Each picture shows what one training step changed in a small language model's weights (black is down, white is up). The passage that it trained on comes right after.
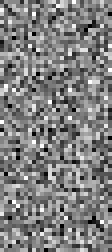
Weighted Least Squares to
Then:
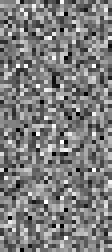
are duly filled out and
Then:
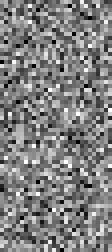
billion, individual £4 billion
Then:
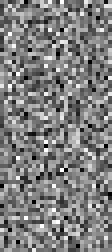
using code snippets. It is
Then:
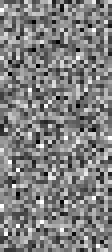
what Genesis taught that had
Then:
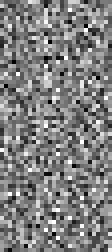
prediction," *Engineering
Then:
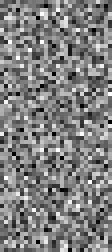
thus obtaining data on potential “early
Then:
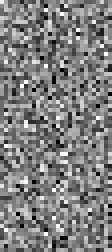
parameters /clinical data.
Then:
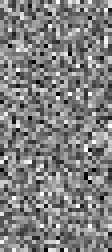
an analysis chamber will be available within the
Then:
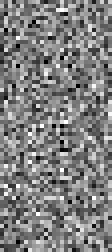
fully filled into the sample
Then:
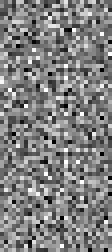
resources, with enormous export potential in
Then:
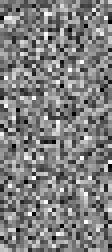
Supply It is the specify
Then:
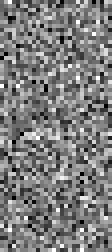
implemented liability insurance scheme
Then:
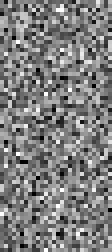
Finally this dataset will be linked
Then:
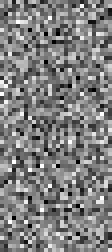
to open access scientific articles
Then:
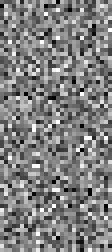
aimed to streamline the adoption
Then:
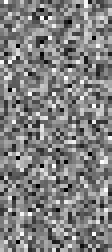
only 95 %. How valuable is
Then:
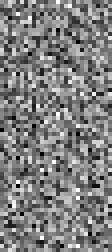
time due to workload. The data obtained from
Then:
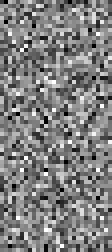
with R9550 hardener is then
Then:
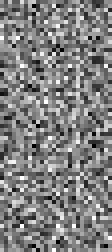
fact, when the concentration of gas
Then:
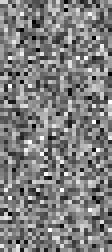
inaccessibility that favors fir
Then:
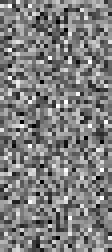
transcriptome data and its cognate
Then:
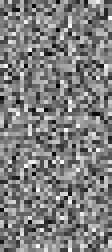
results of the cluster analysis show that the
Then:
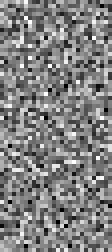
acceptable. 3. Assuming one
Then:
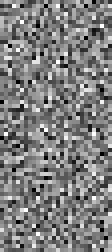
this criteria for fitness", or
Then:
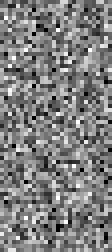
descriptive cross-sectional study was
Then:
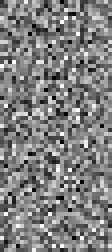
pityriasis versicolor.
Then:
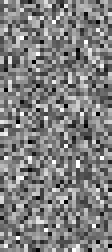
t + i + f$, where all t,
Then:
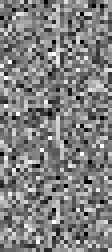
community is extended and sustained as the times
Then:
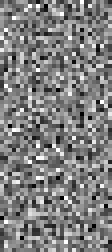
flow rate were systematically optimized for the
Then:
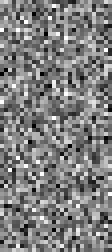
post hoc analysis with Bonferroni
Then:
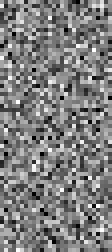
and discharge their duties.
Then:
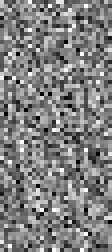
*A. macrostachyus*.
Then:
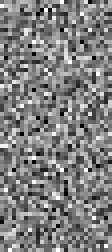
was 76mm. No fewer than
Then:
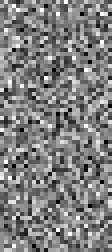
ethnicity can be seen from the
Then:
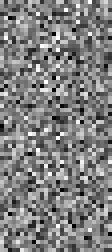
the common elements described above and
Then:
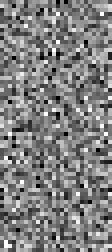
an emerging field. Almost all the
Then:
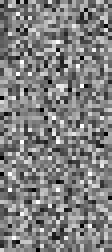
based on two assumptions: 1. The
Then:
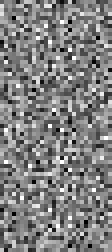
neat resin and composite versus
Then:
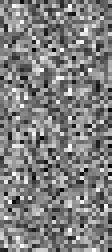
education in Muslim countries is caused by
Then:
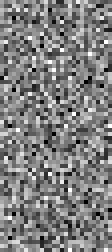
osnovu ulaznih
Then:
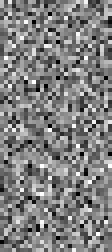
effective, as blood glucose levels
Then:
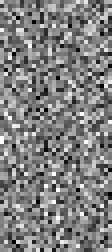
individual requests and desires of the
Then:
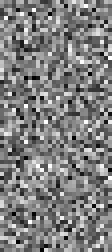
explain individuals' acceptance of new
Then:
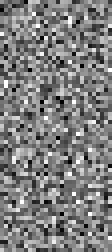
Form-Based Code's components and
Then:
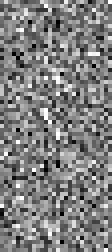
lei/employee out of which: in
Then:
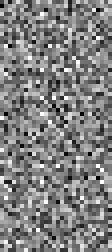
interactions. On the other hand, the
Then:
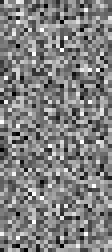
land where they live and where they live.
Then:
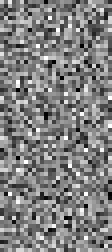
by measurement of released carbon
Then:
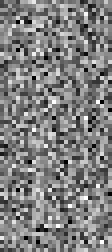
protozoan plays an important role in
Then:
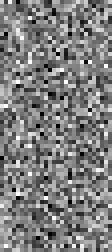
1948, corresponds to the terms
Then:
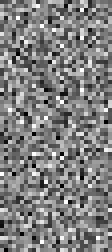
architect can't sustain for longer
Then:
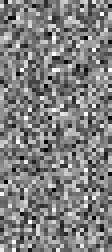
and plan targeted activities, investments,
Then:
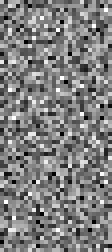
0.1, as suggested in
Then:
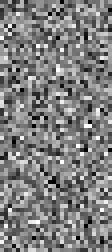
network is one of the proposals to limit the
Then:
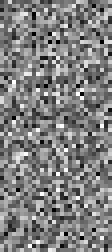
strategy Organization has an impact on the
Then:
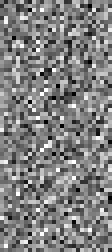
EE 4 IKE KAPTEN
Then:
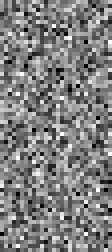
no conflict of interest. DATA
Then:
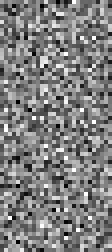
before calculating the profits. We found that
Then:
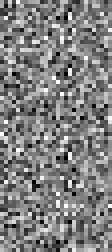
pass filter respectively. The insertion
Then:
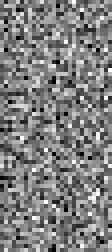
the breadwinners, the
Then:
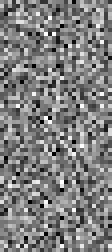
to allow external users to have a
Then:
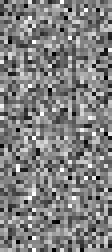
in Figure 2. Fig.2. Reaction process
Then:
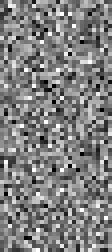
WHO guidelines for semen
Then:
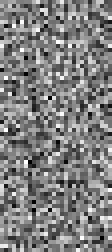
mechanisms help lichens quickly
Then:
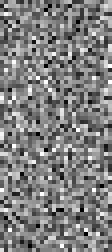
growth of trophoblastic
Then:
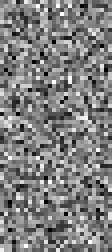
horizontal extent covers the
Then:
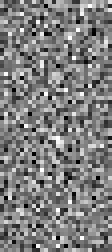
F₅ were 200 different lines.
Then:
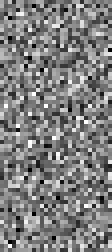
adjustment process of the construction
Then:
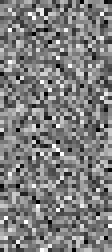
chloride crystals were reported in the
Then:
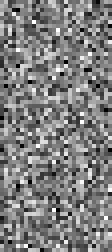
with a discussion. Notation Table 1
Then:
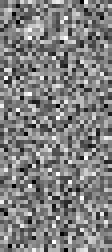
Scan4Reco project, which is
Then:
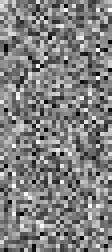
Orthodox Church). The results
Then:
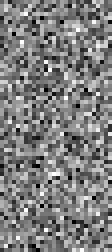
inclusion ranges far beyond
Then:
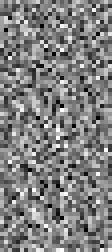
possess a variety of biological activities, such
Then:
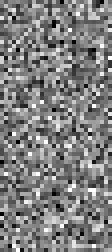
thinking abilities (Madin &
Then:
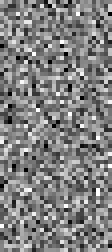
consent Individual consent sought for
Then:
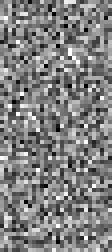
place at the layer interfaces with
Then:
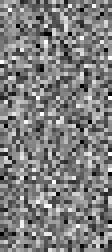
Grammarly. In that way, more
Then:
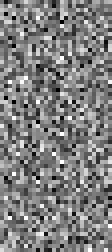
of urban trees in the selected
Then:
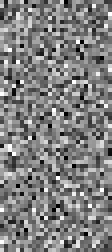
and Ψ may be updated by employing
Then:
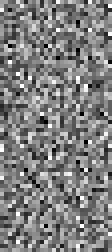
the reach of most organizations and
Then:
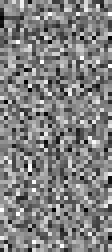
resulting in the most significant reduction in grid
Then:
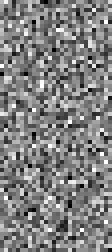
hand washing. Discussion:
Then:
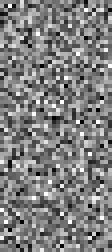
(RA) are located on the left
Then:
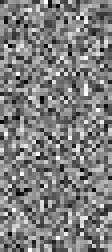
the rehabilitation of knee
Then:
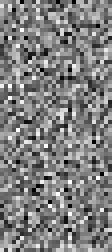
using flow cytometry,
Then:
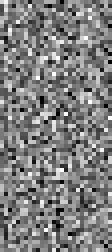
of Darbhanga Medical
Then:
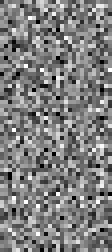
cultivate a more supportive and
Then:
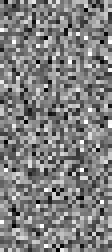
time, and incorporating additives such
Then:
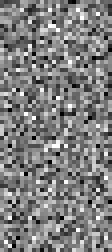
confirms that the antibodies maintain
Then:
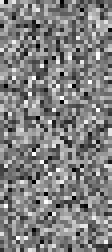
in *Socialite Evenings*
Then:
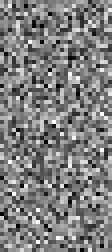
appears from the model to be consistently
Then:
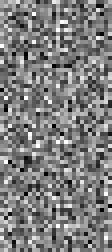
of the concerned topic of online
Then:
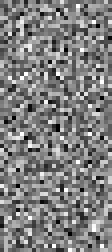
(32.09) is higher than the mean
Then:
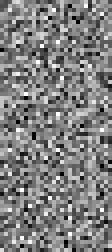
be Nitroimidazole
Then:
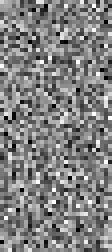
Fig. 1: UV-Visible
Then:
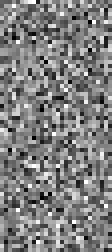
approach to making easier the process of
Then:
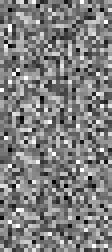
over the 12 month period of the project.
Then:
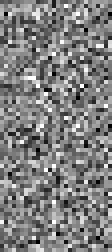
gains across all movement planes, with
